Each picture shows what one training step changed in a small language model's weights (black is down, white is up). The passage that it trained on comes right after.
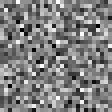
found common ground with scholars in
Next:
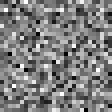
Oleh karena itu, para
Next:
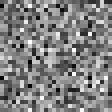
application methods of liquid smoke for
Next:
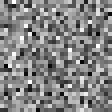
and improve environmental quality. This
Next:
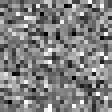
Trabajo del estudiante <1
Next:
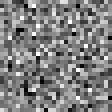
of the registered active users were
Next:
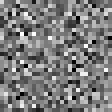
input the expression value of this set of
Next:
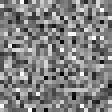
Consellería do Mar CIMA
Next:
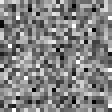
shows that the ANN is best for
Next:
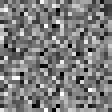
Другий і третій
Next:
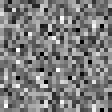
полного спектра услуг);
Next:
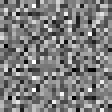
Такие обряды и их
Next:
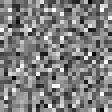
digantikan dengan kata pinjaman
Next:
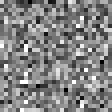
no ser que se dispusieran en
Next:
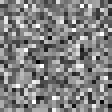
ciprofloxacin). The
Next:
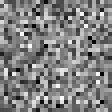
between the coil's bottom
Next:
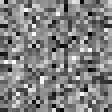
and Child Health, University of
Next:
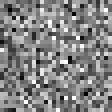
adverse prognostic factor in
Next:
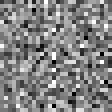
pierwszego tomiku
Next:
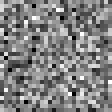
экономического университета
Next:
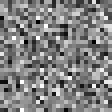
universities. Students' responses were
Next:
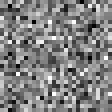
research aims to analyse the
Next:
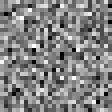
Cronicarii ziarului
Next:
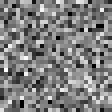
mais linhas de expressão e
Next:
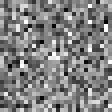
increased tenfold over the past 30 years
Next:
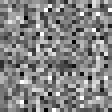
Please note that serial testing
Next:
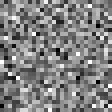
= \text{const}$ и
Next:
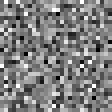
that, except for the panel variance
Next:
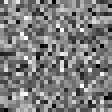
Hospital, between April 2023 and
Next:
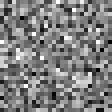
infinity. Additionally, R is
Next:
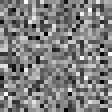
a way to reduce ringing effect.
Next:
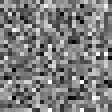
que permiten seleccionar los
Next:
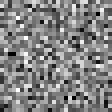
to participate in the elections by the
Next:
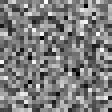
central and southern regions
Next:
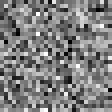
katta maktabgacha
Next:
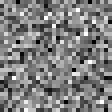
"odamlar" degan so'z
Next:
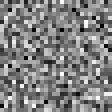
the decision whether it worth it
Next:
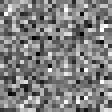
le pasaron factura. El
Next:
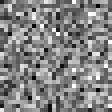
modelling approach starting from fibre properties
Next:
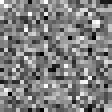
saqlash, himoya qilish
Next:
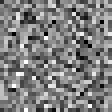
which a large number of peers leave the
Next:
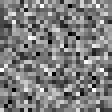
Authors, this dependency can be
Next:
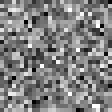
bo'ldim musulmon².*
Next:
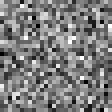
in the household, loss of
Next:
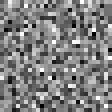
designs are introduced, contributing to
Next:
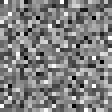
pressure sensor still presents a
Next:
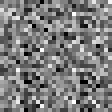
para identificar, transformar e innovar
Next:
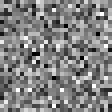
part-time jobs Please
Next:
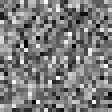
настаивает, Германия
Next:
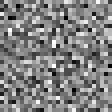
the largest ear and tallest plant of
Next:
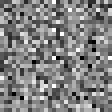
the project SoildiverAgro has
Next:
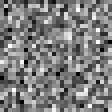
patient morbidity. This study
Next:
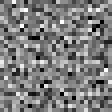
kelishgan. Bular: qurolli
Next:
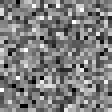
The randomised dimensions of the sample
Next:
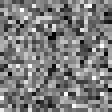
Toshkent, O'zbekiston.
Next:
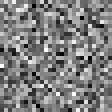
conformal intervals, and
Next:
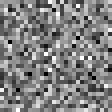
spychana jest na margines,
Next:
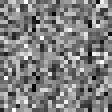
explicitou, em seguida,
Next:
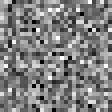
process forms the chain of high energy
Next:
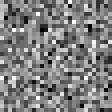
Артродеза коленог
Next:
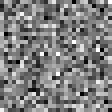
local stakeholder engagement •
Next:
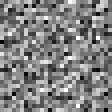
har biri yangi muhitga,
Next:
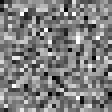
park in Juvignac. The
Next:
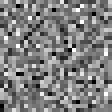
1 – Example of algorithm's
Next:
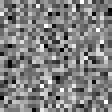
present in traditional graffiti, such
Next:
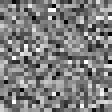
partir de esta primera aproximación
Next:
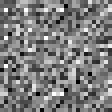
такими факторами как
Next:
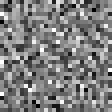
GDP in specific years, were
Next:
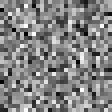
participation in disaster management, and the
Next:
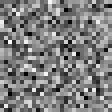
va takomillashtirish ta'lim
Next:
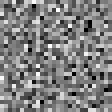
sugerem que apesar do
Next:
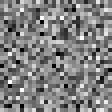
in increasing order of numerator values.
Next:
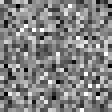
of figures Fig. 1.
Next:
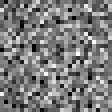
шартларини таҳлил
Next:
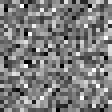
or indirect influence of the elements
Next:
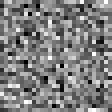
preventiva (art. 319), não
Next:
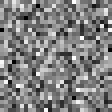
mission was more successful among the
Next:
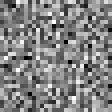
and were a cylinder form with the
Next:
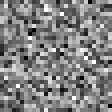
interval type 2 fuzzy sets and
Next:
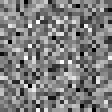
of Education, University of Ilorin,
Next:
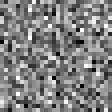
pierwsza*, s.
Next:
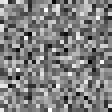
always equal to the target or
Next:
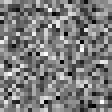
otra parte, diseño industrial en
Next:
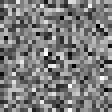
для входження нових
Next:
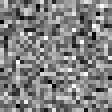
prevention by increasing citrate
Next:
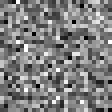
have been some delays in the transposition
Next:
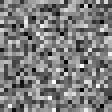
/entity/verify endpoint.
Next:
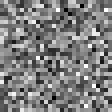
причин. Центр
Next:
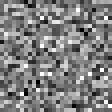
stress. An occupational stress may be
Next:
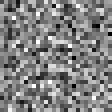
OF UNUSUAL TYPES
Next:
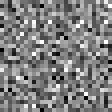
t_{ig} rose with the
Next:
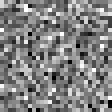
rotational operating element** D by using
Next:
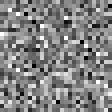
qayerda shakllanib
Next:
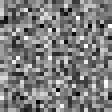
of verifying the statistical significance of
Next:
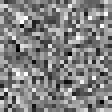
The result shows that tourist patronage
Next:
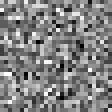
em Goiânia, em sala
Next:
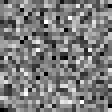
induced overexpression of the
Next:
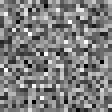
change, so not a priority. On the
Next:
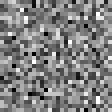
the problem of choosing a material for
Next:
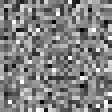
employees while simultaneously
